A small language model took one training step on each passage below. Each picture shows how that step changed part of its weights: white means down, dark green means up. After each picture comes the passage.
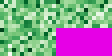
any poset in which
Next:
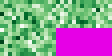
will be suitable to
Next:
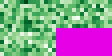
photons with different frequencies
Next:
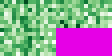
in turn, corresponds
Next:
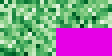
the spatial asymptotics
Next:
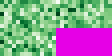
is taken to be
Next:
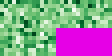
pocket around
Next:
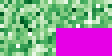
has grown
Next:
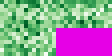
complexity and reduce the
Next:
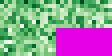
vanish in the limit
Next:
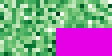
what is obtained with
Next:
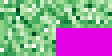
Number Theory}
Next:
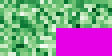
magnetic field but the
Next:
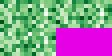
particular case of the
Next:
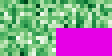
centred, and
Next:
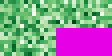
chemical potentials isobar
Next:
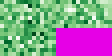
Other interpretations are
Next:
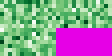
that it cannot be
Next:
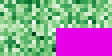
that $f >
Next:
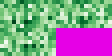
chain of triangular
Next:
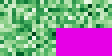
the baseline.
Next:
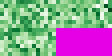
of degree 2 and
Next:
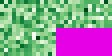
the signal from the
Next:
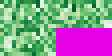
radiative properties of
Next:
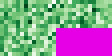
signal generator. The
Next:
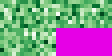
order spatial coherence for
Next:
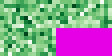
q$ iff
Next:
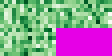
in these studies,
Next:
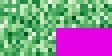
In environmental
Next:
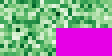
negative to make the
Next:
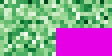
beyond it). This
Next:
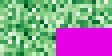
stellar mass under the
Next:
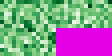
cross sections of the
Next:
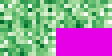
size, and all
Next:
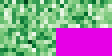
in several equations which
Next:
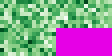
of electric field
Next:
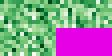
not enough time.
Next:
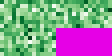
often the fast
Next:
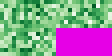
attention on axiom
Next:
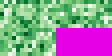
with a low initial
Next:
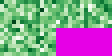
time blow-up
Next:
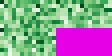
used later in the
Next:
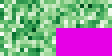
guaranteed if
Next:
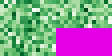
calculated from the
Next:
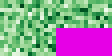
\vdots \\
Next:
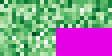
the volume form
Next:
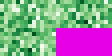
respectively) are
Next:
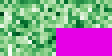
is the continuous version
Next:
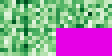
change in measure.
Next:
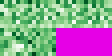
note that Lemma
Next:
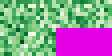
of broadening other
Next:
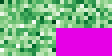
We compute first \[
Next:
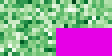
there are exactly
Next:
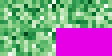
separated by a
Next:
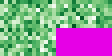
hence defines an equivalence
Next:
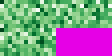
used related ideas
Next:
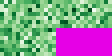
from connection}
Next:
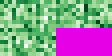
overcome the
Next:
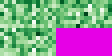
that for any tensor
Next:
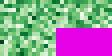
V is the natural
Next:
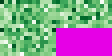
first main result
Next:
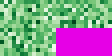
from the unknown
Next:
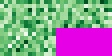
these errors, making
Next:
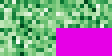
for the description of
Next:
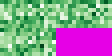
name, full description
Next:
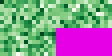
second-order finite
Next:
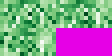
Then we have
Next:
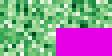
quadtree construction.
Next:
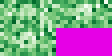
limit hyperbolic optical
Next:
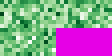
is the exponential rate
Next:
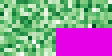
of 2 kpc
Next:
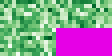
advent of the
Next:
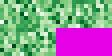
sending rules of
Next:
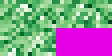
\] After a
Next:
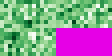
each amino
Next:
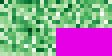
the sense that it
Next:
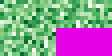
Figure 4.
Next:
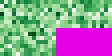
to demodulation
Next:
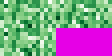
Department of Mathematics and
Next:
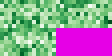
$N$ and
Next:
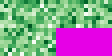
a large amount of
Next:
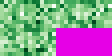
distributed observations and
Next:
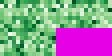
case when the
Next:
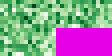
slice which
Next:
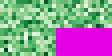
there. Before
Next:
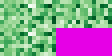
\ \ldots
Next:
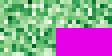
\langle f
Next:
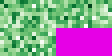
(plane), we
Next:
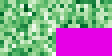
brane. The
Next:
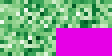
microwave fields
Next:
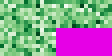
carry any charge and
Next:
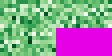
In fact, sampling
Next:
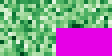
by the word
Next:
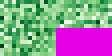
utilized there for
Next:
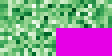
{m \choose
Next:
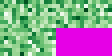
in particular, small
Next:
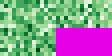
a fundamental couple.
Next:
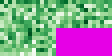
the probability that
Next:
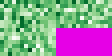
for photon production are
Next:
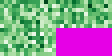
or more effectors
